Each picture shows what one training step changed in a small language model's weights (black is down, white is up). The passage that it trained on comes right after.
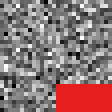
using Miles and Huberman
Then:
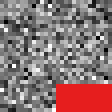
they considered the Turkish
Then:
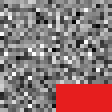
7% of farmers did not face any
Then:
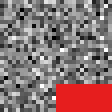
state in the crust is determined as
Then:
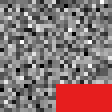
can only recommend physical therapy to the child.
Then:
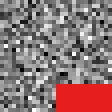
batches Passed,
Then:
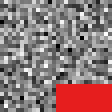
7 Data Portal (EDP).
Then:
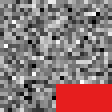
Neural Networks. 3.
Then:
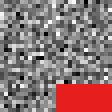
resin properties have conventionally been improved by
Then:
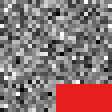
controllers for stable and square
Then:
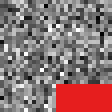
area of application. Additional file
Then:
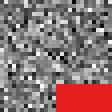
considered a grave criminal
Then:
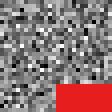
system by various companies, like Apple
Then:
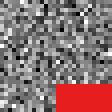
application will be the best challenger in real
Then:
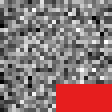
(SaaS) application
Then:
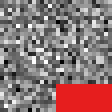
is an excellent technology for digital
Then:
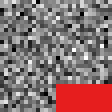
pK_a value, and it has
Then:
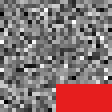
Istio control plane on the
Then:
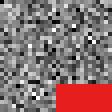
consequence, different applications require EVs
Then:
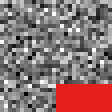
to one way analysis of variance. The
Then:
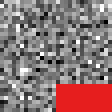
years age groups respectively. Majority
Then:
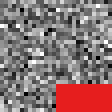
qualities associated with *Kapha*.
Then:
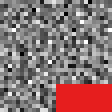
ANOVA SPSS table is
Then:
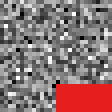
to necrosis, as shown in Figure
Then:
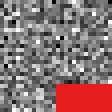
of the implementation of school relationship management with the
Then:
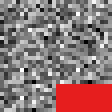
REVIEW A.
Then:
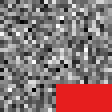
speech were collected, out of which eight
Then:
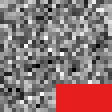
thousand languages" to
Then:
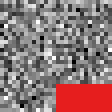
population remains cardiovascular
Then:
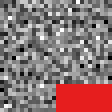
used to diagnose and monitor treatment of
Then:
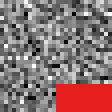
p. 2. are naturalistic
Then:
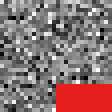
group at position-4 of the
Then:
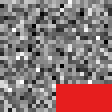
B - Collection of answers
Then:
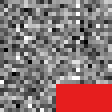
displaying above average industry growth rates.
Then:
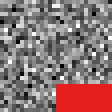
Petrel (*Pterodroma
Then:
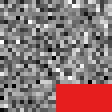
this offense and it has continued
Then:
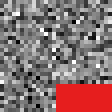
and 51.1% while large
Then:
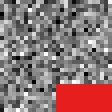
Ittefaq Trust
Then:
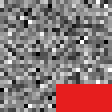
your urine in a clean
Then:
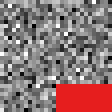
economic situation, device usage experience,
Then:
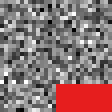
of attack more precisely and suggest
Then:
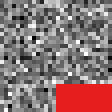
due to the size of the selectorate
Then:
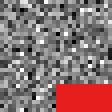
examples of stress-related disorders
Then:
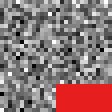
feeding to a large extent lies
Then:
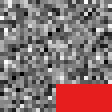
be more stable and more easily
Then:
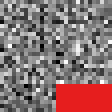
area of Fergana. Also,
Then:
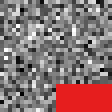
was fully equipped with facilities
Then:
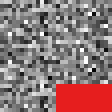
₂ I ₂ Dark red
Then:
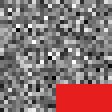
is to validate the *system under
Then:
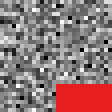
Panels to address a broad range of
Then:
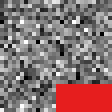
[Abstract Operation]
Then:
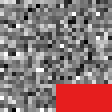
mother-son relationship? 4. A
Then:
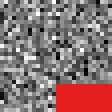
Germany. PR was employed by
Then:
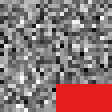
Bay of Fundy.
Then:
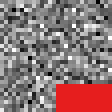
could reduce this time. Any way,
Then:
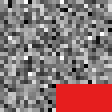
as one of the second corrupt country
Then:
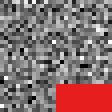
identified five crucial factors associated with
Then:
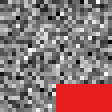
it was debated whether the pattern
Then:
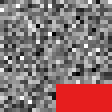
releases organic matter that improves
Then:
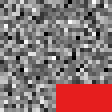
to obtain large improvements, in terms of
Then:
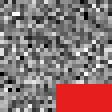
and new extract runs started.
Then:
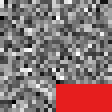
Acids in Methanol and
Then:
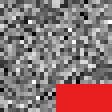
any kind of therapy, according to
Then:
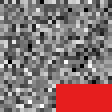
need for decoding techniques that can learn
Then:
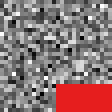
of the total area of salt
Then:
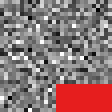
Rig-Veda it is
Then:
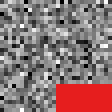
Construction and Reconstruction –
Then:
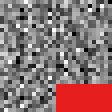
wave to seven different cases of
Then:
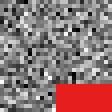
In this section, the simulation results for
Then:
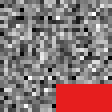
system of a planar array
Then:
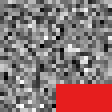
during their pregnancy that led
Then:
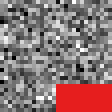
Sciences and Humanities
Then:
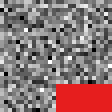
intrauterine demise,
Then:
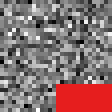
biodiversity. Alternative strategies to
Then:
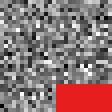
Swiss Economic Institute -
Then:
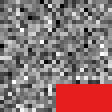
indicates that health professionals in Latin
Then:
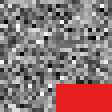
economic activity sectors” (EEA
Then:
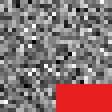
proves particularly effective. Practically,
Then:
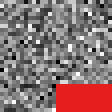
out in the Alignment and
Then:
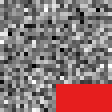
publicity is done on Yes,
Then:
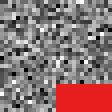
the task of document or text segmentation has
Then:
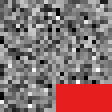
not common in the AI-generated
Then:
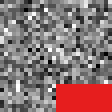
fraction of municipal
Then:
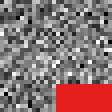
The results are in agreement with those by
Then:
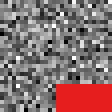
the feeders with the components which are required
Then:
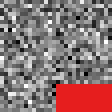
understand and recognise effective records management as
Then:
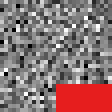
will be kept safe and private
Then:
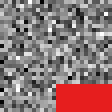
shocks and social networks in animal
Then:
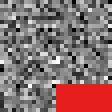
the susceptible cable. If
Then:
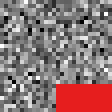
readily absorbed by marine
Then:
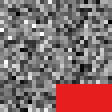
carried out in three stages:
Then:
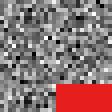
**controlled and secure
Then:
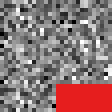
had also an unhindered
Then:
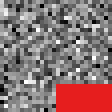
have also normalized scanning behavior through
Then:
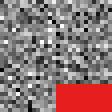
lead to physical complications but also cause
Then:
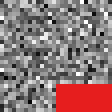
lead acetate while Group 5 received
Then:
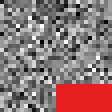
will help to select an individual training program
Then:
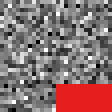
grid environments on the performance of
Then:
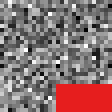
subjunctive mood The sentence
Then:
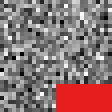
analyzed by percentage and proportions.
